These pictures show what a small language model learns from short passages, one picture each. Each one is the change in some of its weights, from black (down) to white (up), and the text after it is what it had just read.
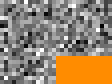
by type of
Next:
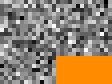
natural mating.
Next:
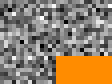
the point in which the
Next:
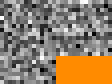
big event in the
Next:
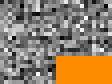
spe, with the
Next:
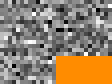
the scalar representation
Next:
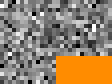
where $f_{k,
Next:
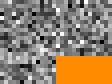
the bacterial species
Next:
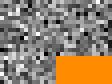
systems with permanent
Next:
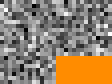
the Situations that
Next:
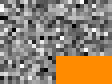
$a \equiv c
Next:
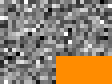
By the polynomial
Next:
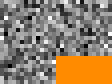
emerges through the
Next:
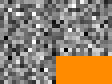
phenomenon by
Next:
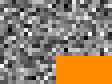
pair $(X,
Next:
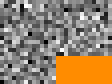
applied to find
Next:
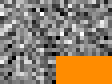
, is defined to be $
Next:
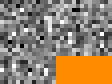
AI va katta
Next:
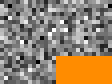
obtain \begin{align*}
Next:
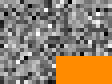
$D$ has bounded
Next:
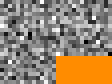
plants. This activity
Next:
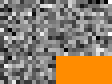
the number theoretic
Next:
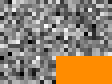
hotels, or
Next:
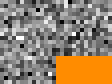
not visible in
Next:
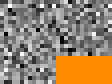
research evaluated
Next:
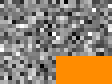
cm Distance of
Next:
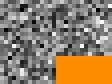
the Time interval between
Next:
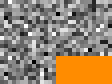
um projeto
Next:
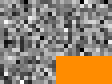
Situation of nes
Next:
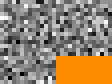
a przy tej
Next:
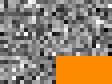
the volume of
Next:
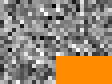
$\langle \cdot,
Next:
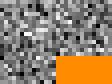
applications, to
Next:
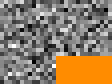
compactly generated
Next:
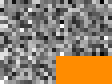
esa xilma
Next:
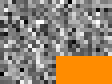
$t$ central
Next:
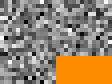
In terms of student
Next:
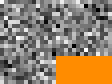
be noted that the
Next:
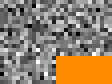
1$ locally CR
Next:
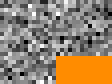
a carpet or
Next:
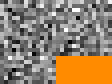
not only related to
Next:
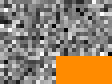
yang telah
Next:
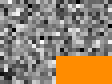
$N \gqs
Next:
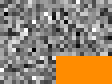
motivos, esse
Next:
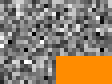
suggested to
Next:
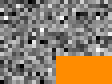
the President of
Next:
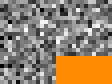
the first 200 respondents
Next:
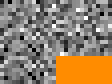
un DEUG
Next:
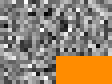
of physiology in
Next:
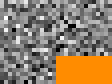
paper) the sum over
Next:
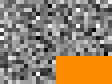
excluded from the study
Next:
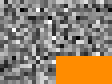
in the past 12
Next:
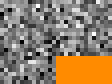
observed for height
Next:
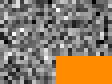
is transfer by red
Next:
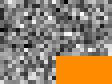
marriages to
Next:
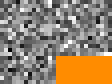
de AE y que
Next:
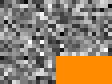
}uv\in T
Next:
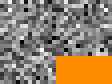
for a human
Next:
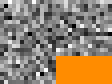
professionals with better
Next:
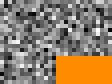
laws. The
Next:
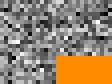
s)$ for $s
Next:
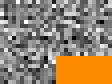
should ensure
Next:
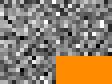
section is done) and
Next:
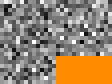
replacement of
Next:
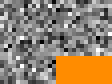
the positioning of a
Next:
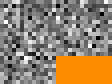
RTP stipend
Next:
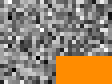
of Convolutional
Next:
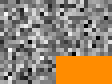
Reporting of
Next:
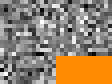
the sum of each row
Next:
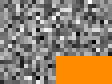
University, Canada
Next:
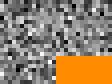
se encarga de
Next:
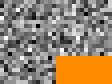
shaxs ishi
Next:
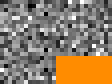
success in their
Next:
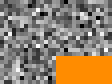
prior distribution as
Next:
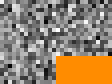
matched. The
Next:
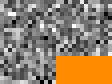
so that one of them
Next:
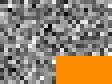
further created
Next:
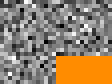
In Brandt,
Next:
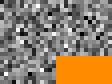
In our setup, we
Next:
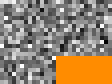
also explains
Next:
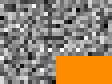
change. \medskip
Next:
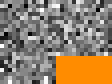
This selection is also
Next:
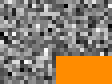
way is to prove
